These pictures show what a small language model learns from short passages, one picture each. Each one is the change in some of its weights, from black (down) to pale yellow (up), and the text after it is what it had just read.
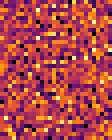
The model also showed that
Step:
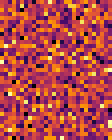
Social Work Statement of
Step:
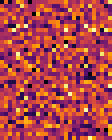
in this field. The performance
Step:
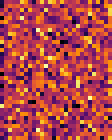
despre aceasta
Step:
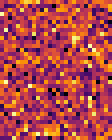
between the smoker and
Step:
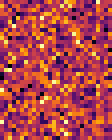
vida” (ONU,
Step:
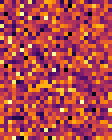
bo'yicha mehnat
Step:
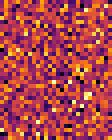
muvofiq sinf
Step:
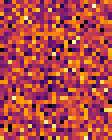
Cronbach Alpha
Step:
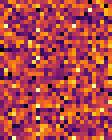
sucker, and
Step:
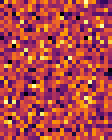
waarde van een
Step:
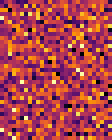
berdi. Paxtani
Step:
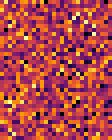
del estudio de mercado
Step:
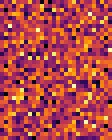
- 2 tbsp
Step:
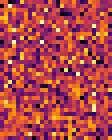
during anesthesia
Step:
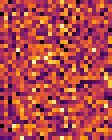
Gula 1 Kg
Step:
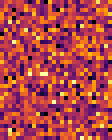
Y. Jafari,
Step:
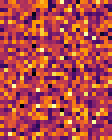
oder von den anderen
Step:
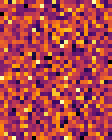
is needed to control for multiple
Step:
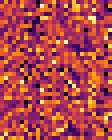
functions. This results in both
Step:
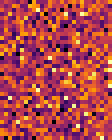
density estimator and bias
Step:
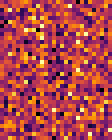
основных факторов,
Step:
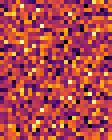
ichimlik suvining
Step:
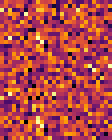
supporting the export of
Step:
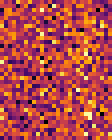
a few people are able to
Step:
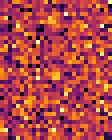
in Germany Research and
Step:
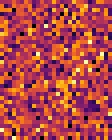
meisten Lernenden
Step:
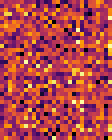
internet tarmoqlaridagi
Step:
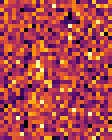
results, by adding these
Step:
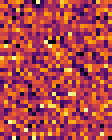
in front of St.
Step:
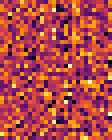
learning. With this in
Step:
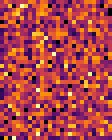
[2]. Against
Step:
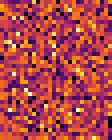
kuchiga ta'sir
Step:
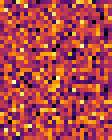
oldida masofaviy
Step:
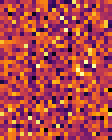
этих семьях
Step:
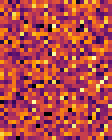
N respectively was required for the
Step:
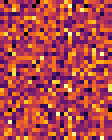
shorter, less complex
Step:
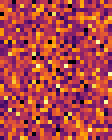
tilni o'qitish
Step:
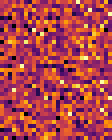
debatir sobre si
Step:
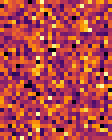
the Son.⁴¹
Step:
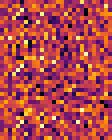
of programs just appeared.
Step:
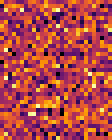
Hessian matrix and the
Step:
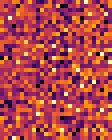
constater que les autres
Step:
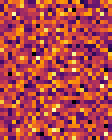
Khon Kaen
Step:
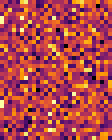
4- Impact Of
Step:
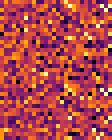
of strength training method on;
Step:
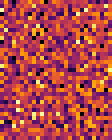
realización de un trabajo por
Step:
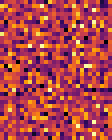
України, державна
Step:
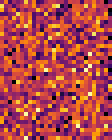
Segundo Bass et
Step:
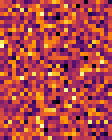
keyingi o'quv
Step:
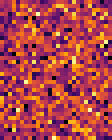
ilkelerine uygun
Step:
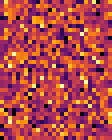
of the laminated parts
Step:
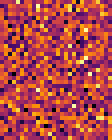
tumors [9].
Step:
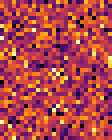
virtually no lines after
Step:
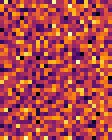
was positive correlation between number of
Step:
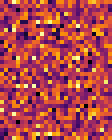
is essential and crucial to
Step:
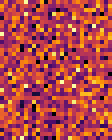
y estudio del cáncer
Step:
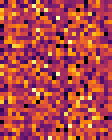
Ichki ishlar
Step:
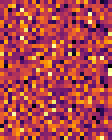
juntamente com os
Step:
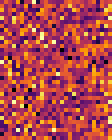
build right skills that can help
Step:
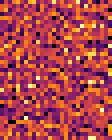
researchers on all levels.
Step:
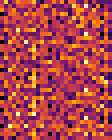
OF INTEREST
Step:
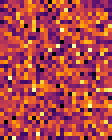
1st-2nd year
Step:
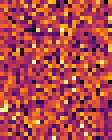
Набиев М.
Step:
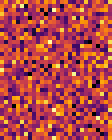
of Jesus.
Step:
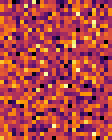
поверхні; 2
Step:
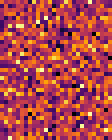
\leq \xi
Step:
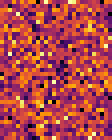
references Algae species
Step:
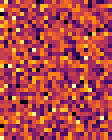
changes of employment rate was
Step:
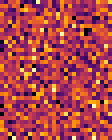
around Coq. In:
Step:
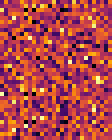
seen. In group B
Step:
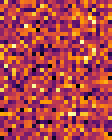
obtain maximum reaction could
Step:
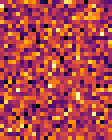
sociologia critica e di
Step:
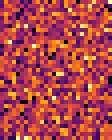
in the future be known as
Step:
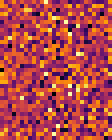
changes in respiratory
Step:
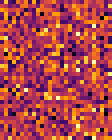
los centros educativos.
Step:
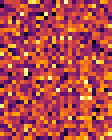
and increased severity of
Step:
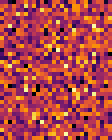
الشعر العربي
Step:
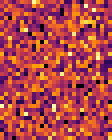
welche die Menschen aus
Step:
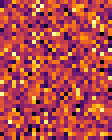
*International Journal of Special
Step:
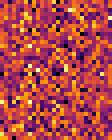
on Medicine,
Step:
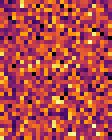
Museum activities In general
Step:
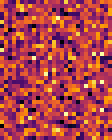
de la capacidad para
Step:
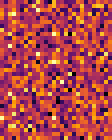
qishki mavsumda
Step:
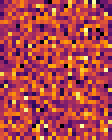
consequences for markets and
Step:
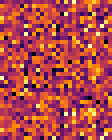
4.07 respectively.
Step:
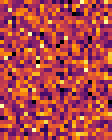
FP)$ the harmonic
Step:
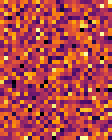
a character learning design in
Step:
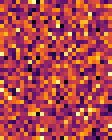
navigation:** It's
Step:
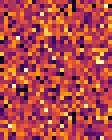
at room temperature is a
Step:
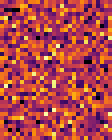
was no pulmonary
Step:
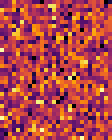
de resistência,
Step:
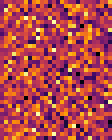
an analog or digital system
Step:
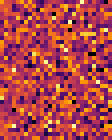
with a strange double
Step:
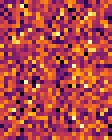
care 16% vorbesc
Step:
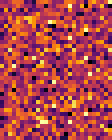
refer to [1].
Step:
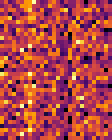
chiqarilgan mahsulotlar
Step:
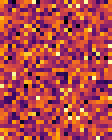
function technique queue length distribution
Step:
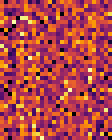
The mission profile of the
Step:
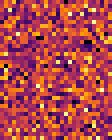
a sealed container with
